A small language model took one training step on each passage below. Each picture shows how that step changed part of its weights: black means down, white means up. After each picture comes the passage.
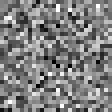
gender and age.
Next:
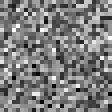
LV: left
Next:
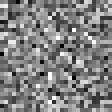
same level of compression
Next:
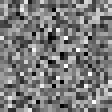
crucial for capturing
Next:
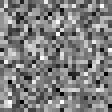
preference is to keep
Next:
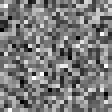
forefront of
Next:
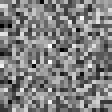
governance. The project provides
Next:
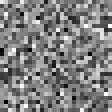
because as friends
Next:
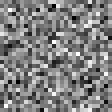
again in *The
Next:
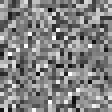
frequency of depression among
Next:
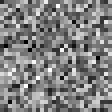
represented efficiently by
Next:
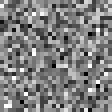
8a is due
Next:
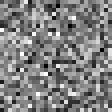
transmission while maintaining
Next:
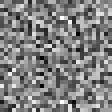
the modern time. In
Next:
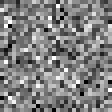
outcome of cancer
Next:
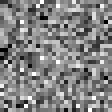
big role, for
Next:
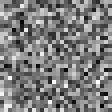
disc and was placed
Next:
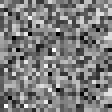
the Integrated
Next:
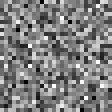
of Kaduna
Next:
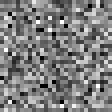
half of the
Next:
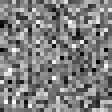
future. A polar
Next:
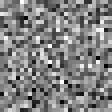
and false negative
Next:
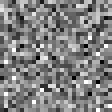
is necessary to promote
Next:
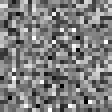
individual properties of learners
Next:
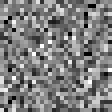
honey bee
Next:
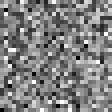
as part of a network
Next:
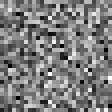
males. The distribution
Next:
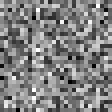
universally optimal management
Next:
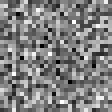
identified steps for the student
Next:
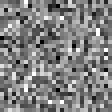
administered with
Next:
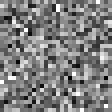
investigated extensively
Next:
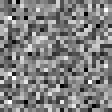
old set of approaches and
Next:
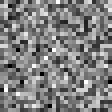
Reference [1]
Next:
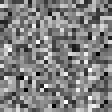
time, it is of
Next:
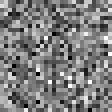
his notion of simple
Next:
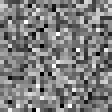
found that 61%
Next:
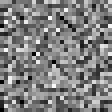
(2020). The influence
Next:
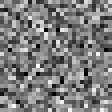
the western part of
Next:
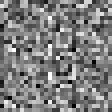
mean value of the level
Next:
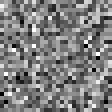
was separated by
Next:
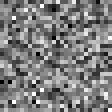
novel. The primary
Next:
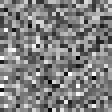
the possibility for
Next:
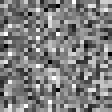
statistically significant difference in
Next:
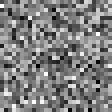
of people practicing
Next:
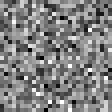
in the online version,
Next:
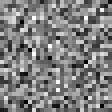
and Preserving
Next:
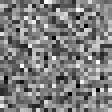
of musicology and
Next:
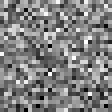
DICOM standard
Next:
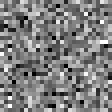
and 2nd phase
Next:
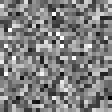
multiple light reflections
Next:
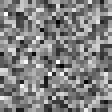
for agricultural products quality
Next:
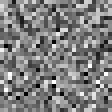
is said to be
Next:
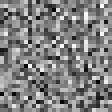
limited by the small sample
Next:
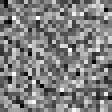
the item. This
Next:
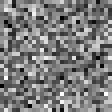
Faculty of
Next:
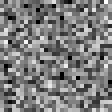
Nickel 1
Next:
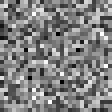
Space Activities within
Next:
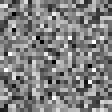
reduction in energy losses
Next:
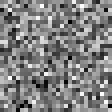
Movement and the
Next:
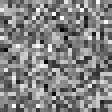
in biodegradation
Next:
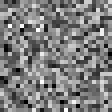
monetary and
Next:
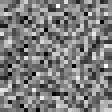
and HPLC
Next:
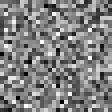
in line number.
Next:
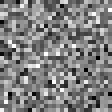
quality. Based on
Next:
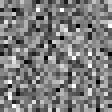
them to distance
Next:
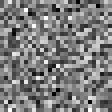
The wave breaker
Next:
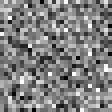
of global poverty
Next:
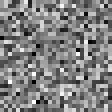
duly filled
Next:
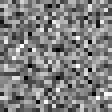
to purchase food
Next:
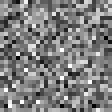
targeted code-level
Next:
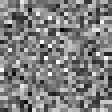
and powder
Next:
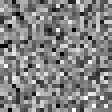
could further imply effective
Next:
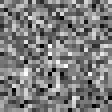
the number of clusters
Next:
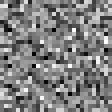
real proteomic data related
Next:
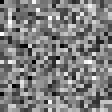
of the difference between positive
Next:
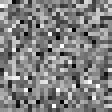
be compensated by
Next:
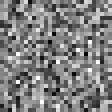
government for more responsive
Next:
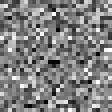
obtained with a variation
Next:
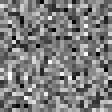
are no changes to the
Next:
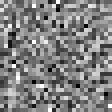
Exploration of
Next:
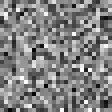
IP52 protection
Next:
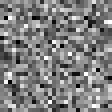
to acts of individual
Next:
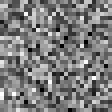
contribution of each
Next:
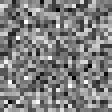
Results are shown in Table
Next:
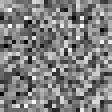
which collectively
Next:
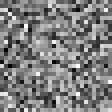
routine for
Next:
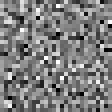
and collaboration are
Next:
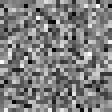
species of beetles
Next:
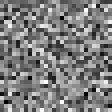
the Turkish
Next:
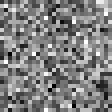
available on request.
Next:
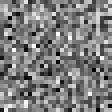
initiatives to improve the
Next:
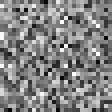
project continues research in
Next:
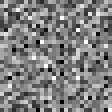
the AC BV
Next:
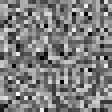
OFB CTR
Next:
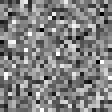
environment. But the problem
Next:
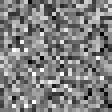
not able to recover
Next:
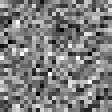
our times.” The
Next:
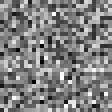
composition of 6%
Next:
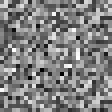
a path through the
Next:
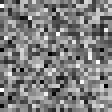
of cognitive
